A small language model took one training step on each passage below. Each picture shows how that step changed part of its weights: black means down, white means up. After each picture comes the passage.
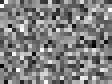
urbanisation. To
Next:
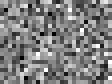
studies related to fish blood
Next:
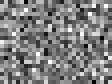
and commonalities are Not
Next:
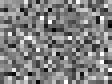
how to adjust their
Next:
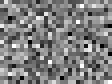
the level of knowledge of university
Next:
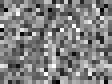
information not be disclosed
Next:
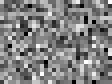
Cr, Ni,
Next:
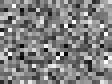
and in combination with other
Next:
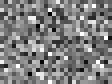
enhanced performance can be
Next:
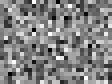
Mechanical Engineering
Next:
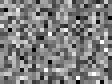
will be updated in
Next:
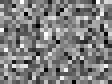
student achievement. These
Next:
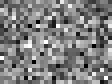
the susceptible
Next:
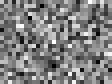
consider what Gonzalez
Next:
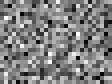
help to establish trust between
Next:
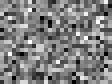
exposure to it through
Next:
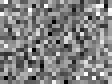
effect of Ketamine
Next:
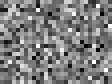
available, and to avoid
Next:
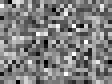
genetic contribution in the
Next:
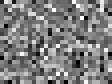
sustainable soil-centred business
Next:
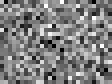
the question arises, what
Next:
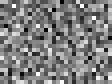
The co-evolution
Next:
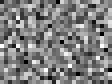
integrated model linking
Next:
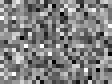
EUR 28*.- European
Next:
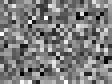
original insights. For these
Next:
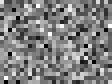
to make it optimum.
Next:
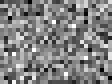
different form of anemia.
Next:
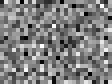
spent on education in USA
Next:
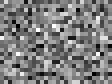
and the development of volitional
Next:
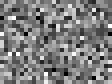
is an ensemble model
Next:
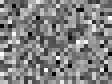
from the need to record
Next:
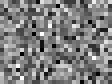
patients, particularly in the
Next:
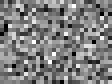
\neq m}^M
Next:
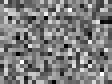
default NP structure.
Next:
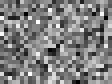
being almost same Vf
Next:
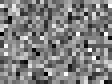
to elicit emotional
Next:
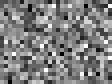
Tip Control:**
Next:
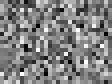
opportunities to make
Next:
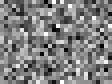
the mixed complexes.
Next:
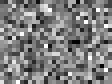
conveniently plotted
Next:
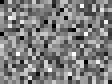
courses. 2.1
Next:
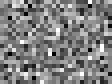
Economy from 1927 to
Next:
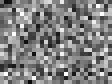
in *Detik*
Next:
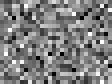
clout these give a
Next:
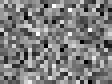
Ruffy M.
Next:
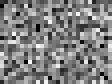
states that one of the
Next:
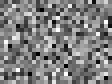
climate risks and
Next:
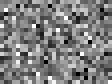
tydeid species with
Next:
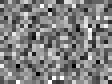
precursors, the
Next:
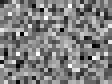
in teaching the module
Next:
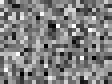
compounds having sp
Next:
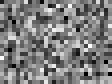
to ultimate success
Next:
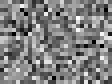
history lessons. For
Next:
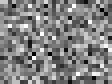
commonest mode of presentation
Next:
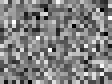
requires the ability of
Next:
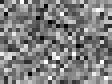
the dormancy period is
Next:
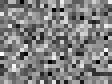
conceived for the tension
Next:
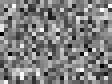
in the state sector,
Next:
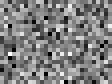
to influence the work reported in
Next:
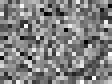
curve recorded during
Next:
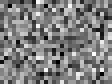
in the technological edge
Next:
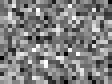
or II), and also between
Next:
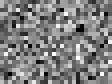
also able to participate in
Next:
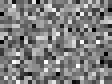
antibacterial activity. The
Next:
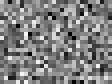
Due to the high complexity
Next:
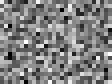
to achieve the needed
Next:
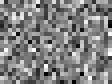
- decisions regarding sustainability
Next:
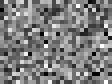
them, and the short above
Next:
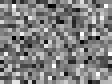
incorporating music
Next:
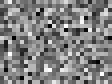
mechanisms. One is
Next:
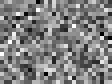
base while allowing a
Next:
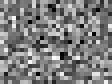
a relatively cheap
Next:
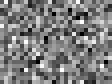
the text faster than
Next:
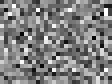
is needed. In a general
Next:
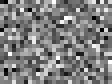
an optional section that can
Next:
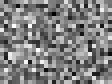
influenced by a tradition
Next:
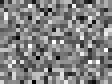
within Churachandpur
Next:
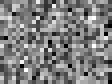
academic journal
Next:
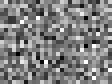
the study was carried out
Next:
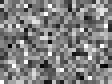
(last name first)
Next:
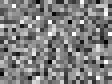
the people’s belief
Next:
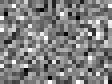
a standards-based process
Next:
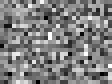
carbonates and trace
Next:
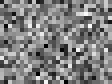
Before closing this
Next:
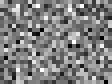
for FOPDT process
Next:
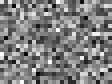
fulfilling the
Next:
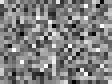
These questions were asked
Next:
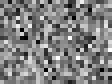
space, you can find an
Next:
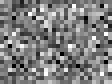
GCU d\xi
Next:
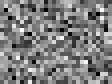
FLC625 algorithm
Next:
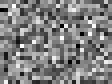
with new buildings having
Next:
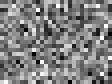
has no money?
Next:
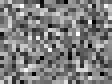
Without them it is
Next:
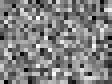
know if it works If
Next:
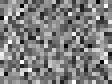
identified with $\log y$
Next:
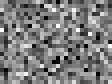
value added per unit of
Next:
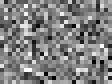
AdaBoost, and
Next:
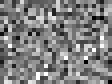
know ↳ Is this
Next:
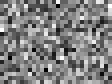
at a distance of 20
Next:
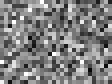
Random forest
